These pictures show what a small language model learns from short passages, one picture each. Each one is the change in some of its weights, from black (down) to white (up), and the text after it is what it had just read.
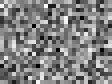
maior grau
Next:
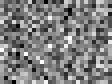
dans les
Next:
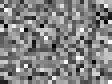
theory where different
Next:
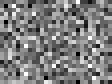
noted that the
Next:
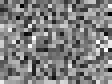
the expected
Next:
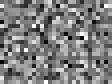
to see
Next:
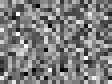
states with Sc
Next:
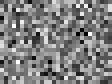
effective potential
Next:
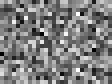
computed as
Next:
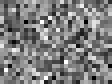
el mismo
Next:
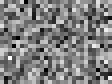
the potential depth
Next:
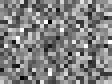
in time. The
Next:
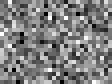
as motion in
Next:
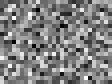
using multiple
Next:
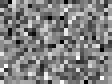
are split into
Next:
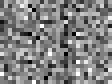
de barro
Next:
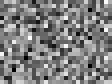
indicates the
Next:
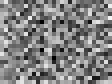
by including all
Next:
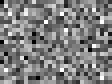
are accurate
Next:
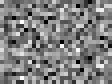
two qubits
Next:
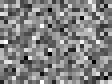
that carrier
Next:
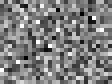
field cooled
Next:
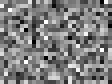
the predictions
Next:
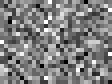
state where all data
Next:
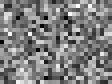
changes its
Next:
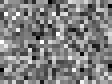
jovens da
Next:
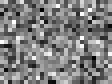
following loss
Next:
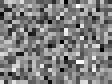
are normally
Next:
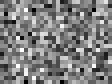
de formação
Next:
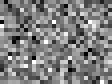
L., Chen
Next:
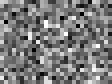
paper we
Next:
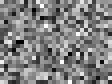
a phase transition
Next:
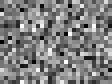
are facing,
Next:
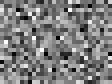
zijn de
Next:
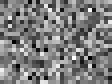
does not
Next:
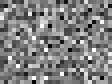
% дан
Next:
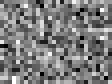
loss of
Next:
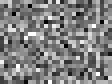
rather different
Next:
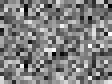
using fewer
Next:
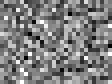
model of star
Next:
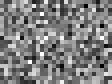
$H \in
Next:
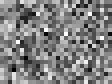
professores se
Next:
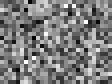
of PL
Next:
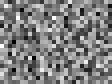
Universidad de
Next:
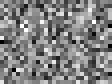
thin and
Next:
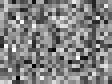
and including order
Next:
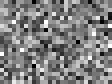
of the results can
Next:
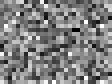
we provide the
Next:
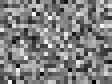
contents without
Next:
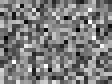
its value is not
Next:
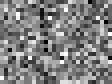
and protons
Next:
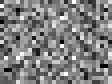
will agree with
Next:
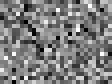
this chapter
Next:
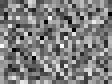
agosto de
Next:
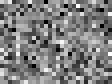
de cuatro
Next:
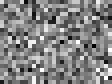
the viscosity
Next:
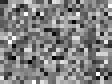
and reached
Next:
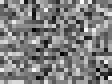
the use of the
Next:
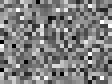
ik in
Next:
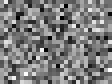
effect is
